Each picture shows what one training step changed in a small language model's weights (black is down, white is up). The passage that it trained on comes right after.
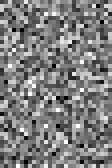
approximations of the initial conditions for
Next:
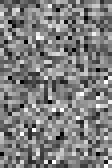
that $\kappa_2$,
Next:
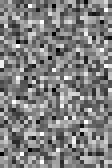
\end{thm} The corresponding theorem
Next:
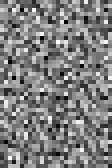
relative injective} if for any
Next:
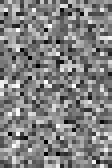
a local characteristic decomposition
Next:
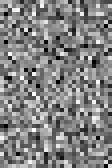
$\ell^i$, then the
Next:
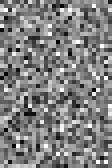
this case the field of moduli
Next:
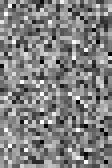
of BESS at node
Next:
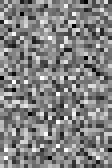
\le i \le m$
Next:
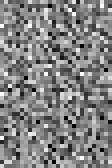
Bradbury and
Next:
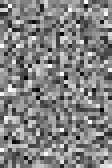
contours during
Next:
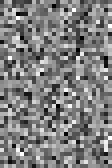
The Lemma 5.2 in
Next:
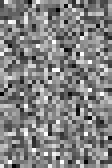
\subseteq \RR$ such that
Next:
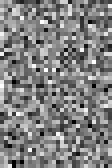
function such that its support is
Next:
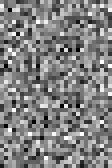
1$; see Stanley
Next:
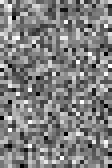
stochastic exponential
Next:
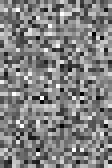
the latter. This proves
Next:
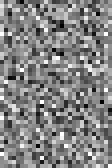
$Y$ are free.
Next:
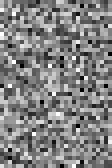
of the terms in the right side
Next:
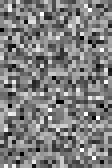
along $x'$ is an
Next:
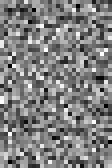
classroom. A final
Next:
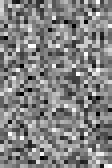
is given in coordinates with respect to
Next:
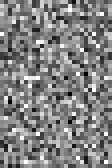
$ where \begin {align*} d
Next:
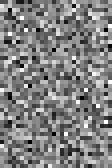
the following conditions are satisfied:
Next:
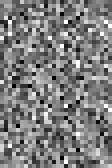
Frobenius are
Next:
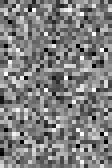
if and only if every solution of
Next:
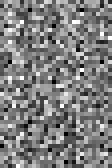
Shu-Osher &
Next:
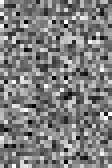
example is modelled on the example of
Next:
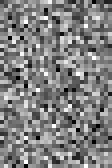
have as a replacement the
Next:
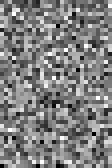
follows that the map $\phi$ of
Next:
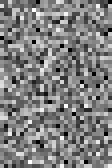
infinite $\alpha$, so that
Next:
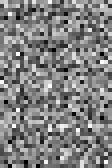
a fixed finite-volume
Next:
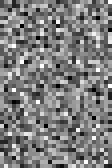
Let $\Gamma$ be a
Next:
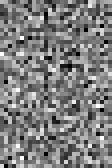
decider cannot be
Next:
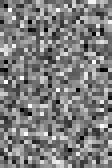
\quad \text{weakly
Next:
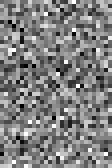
no additional approximation
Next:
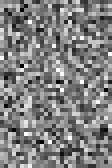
is both, maximally
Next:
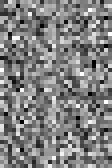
families, provided that
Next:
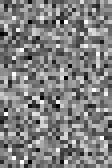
\text{Rate} \\
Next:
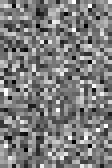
arithmetic operations
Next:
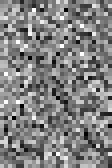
convex quadratic function has
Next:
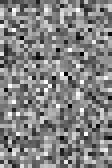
that exist in characteristic zero, but
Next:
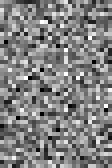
function $\boldsymbol{a} \mapsto
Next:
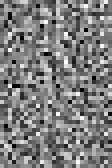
Jacobsen and
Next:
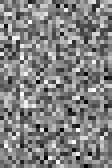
the origin with radius
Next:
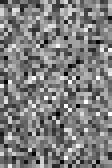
that for $z\in
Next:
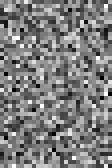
locally extremal properties of
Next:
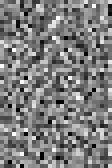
with alternating direction method
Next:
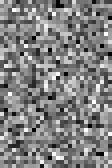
$g$. Then for the full
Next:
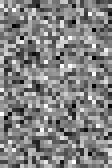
$\epsilon$ small enough. In
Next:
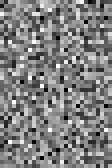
\noindent ce qui est
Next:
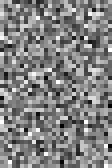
is, we take the exact
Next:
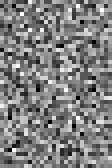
the limit). If we want a
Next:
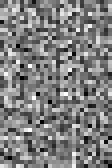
support of the solution
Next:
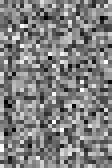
the future work, we will
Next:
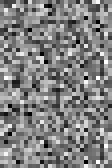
from an Excel file
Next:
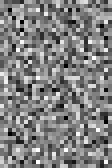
0 -3.5 \endpicture
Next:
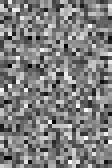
the the variant of the
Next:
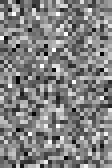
be a random vector with finite
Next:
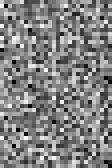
vector of real weights such
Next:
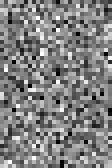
$V^G$-module if
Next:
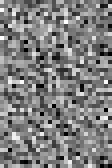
of the primal system is
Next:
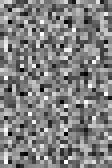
Theorem 1. ## Section 2 As
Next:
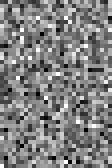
that $z\dashv
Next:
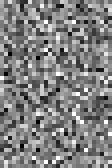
$P(\mathcal C)$. Two
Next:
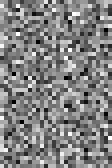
result, the deflation method was
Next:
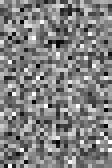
rang constant $r$ sur
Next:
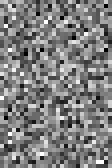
described earlier in
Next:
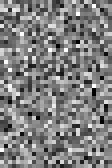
the left-hand side of
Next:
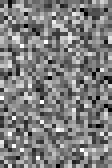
from $C$ to all faces
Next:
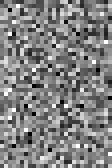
method (with step size
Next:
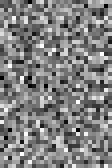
\text{for all} \qquad
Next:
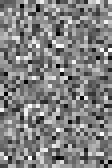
$u(x)\sin \eta
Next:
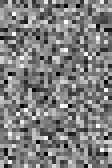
define $\Upsilon_m$ be
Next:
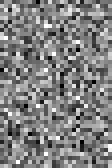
enhance the speed of
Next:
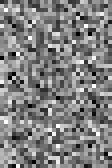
an iterative fixed point scheme
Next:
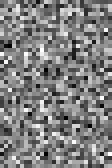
number of its non-zero
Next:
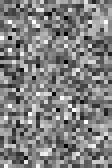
with orders beyond
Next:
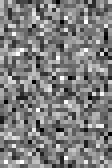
$K/F$ is a finite
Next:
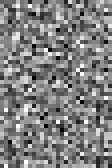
quaternion}} \vskip
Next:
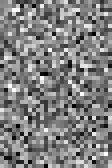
maximizing the total
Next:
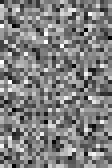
that it is the unique one on
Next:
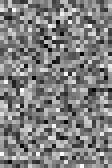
the constant $C$ varies from
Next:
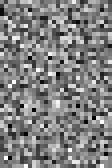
the equilibrium
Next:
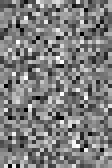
measure \[ \nu(dx)
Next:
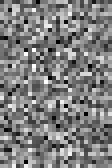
environment where the
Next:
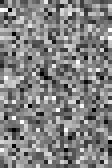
let $G$ and $F$
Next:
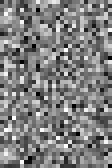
ReLU Network&
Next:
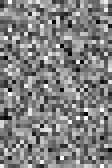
the general analogue for
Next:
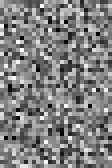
model, determined via
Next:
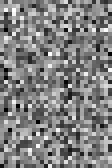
combinatorics except
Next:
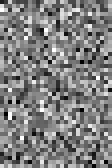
hence the continuity at zero of
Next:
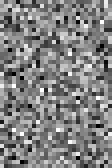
or more simply an $f$,
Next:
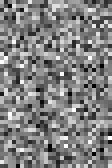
of stripes, showing
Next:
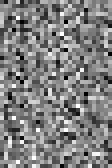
Furthermore, $T$
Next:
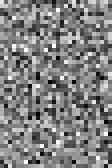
\eqref{43} into
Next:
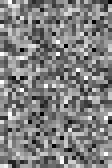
two coming from demanding that
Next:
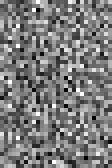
$\ssN^\tau_\sigma =
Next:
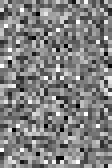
Cartan matrix $A$,
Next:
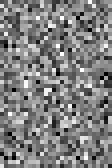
ask the more precise
